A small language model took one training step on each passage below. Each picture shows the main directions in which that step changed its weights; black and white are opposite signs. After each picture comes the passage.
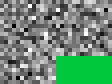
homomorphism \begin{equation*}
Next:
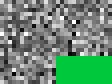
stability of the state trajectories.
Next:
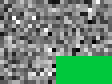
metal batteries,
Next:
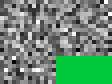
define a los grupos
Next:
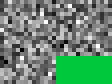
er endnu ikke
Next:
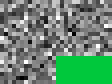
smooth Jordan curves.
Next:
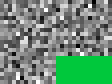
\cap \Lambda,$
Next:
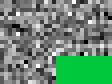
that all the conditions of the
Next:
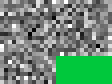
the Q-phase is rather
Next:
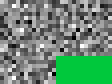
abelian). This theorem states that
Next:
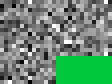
include both continuous and integer
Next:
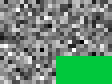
tizimida raqamli
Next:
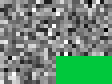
a greater chance of having
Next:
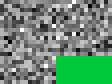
evaluate the properties of other pair
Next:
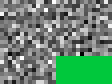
the solution parameters were derived by
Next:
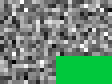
\end{equation} This
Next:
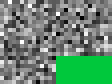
for a time step \(\Delta
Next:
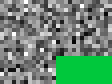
coefficients applies in the
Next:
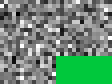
dense O$(1)$ loop
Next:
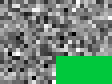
first estimates on the properties and
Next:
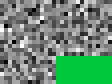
para tal aplicación.
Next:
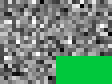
by thin film growth
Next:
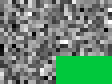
of four complex scalars
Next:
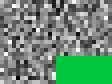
nonempty). For the case
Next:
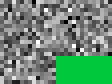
$H$, with $\ker
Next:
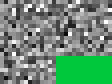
\end{equation*} where
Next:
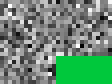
fragmentario) y
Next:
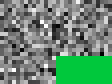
during the slow-roll
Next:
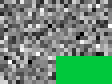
there it is convenient to
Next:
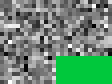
that can significantly slow computational time
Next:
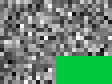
% Primaire 22
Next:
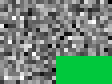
centré et en
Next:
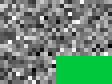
und Klima -
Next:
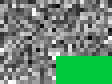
Ferrajoli para
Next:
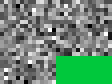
va qandim turlarini
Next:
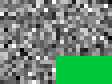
the fact that torsion couples
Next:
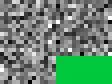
and the systematic effects are
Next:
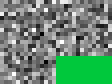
the use of the same
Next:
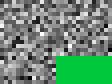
and sensitivity to
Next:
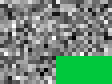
af sine egne
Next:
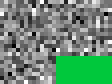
a **História
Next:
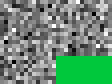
tensor product will decompose into
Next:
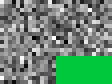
ejecución de
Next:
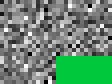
3, and obtain a system
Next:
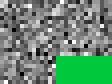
key or secret key.
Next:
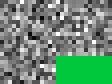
yilda ikki
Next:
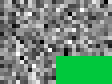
of the order book]
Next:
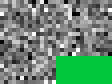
a measure theory and harmonic
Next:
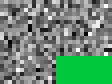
D$ be a point and
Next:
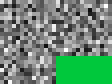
I-P$ where
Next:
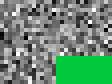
do gás natural e a
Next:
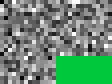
finished.\\ {\bf
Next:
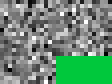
in thin films of many
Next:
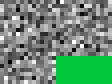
запросов на
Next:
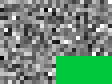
percentagem da
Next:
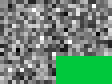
spectral energy distribution for the
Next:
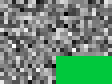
is an idempotent
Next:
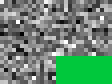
N_t}$ are all
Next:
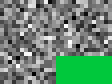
to staff more than 20
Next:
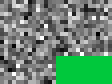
set of generators for both
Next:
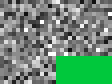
el BPN son las
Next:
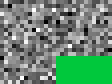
disk luminosity
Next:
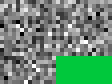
mostra o organograma
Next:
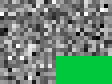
the problem of sharp transition
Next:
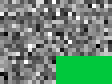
the processes. The classical result
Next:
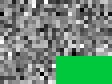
to a QRT map on
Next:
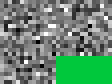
representations of degree 1 namely
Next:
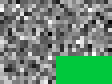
financially supported by
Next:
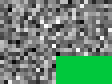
from the Earth at
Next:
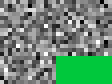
data is taken from this
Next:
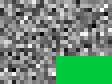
line defined by the ideal
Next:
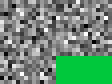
envelope. The scenario
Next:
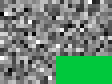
reposent sur une
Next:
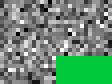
effectively reduce the size of
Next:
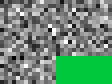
program dan merancang
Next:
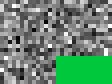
observed in an immediate
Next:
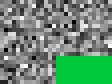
with the same interlayer phases
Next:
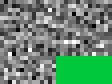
further improve computational efficiency and reconstruction
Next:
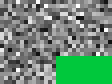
If $t$ is
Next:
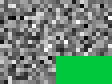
classical affine spaces. Let
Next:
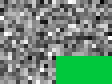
any higher birational model
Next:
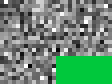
doirasida quyidagi
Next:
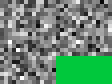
on those whose answer is
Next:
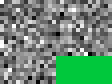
Ingliz tili
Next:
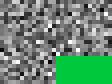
and the Fourier transform of a
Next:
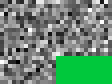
is determined [5]; a
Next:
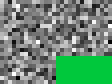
are associated with lower infant
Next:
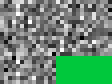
das mãos antes
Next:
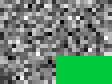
This method also holds for
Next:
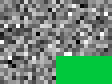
и ареал его
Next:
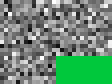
the tag $s$
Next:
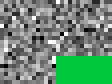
Chiare strategie
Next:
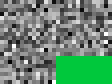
the distinct eigenvalues of a
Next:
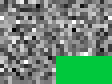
spectral hole. For these
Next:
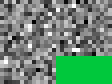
analysis}. The sector expressions
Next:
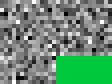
= \begin{cases}
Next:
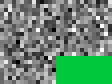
$g$ is any
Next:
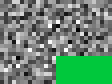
and the trajectory of each particle
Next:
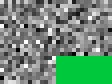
Casimiro de
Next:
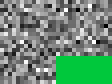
when P. G.
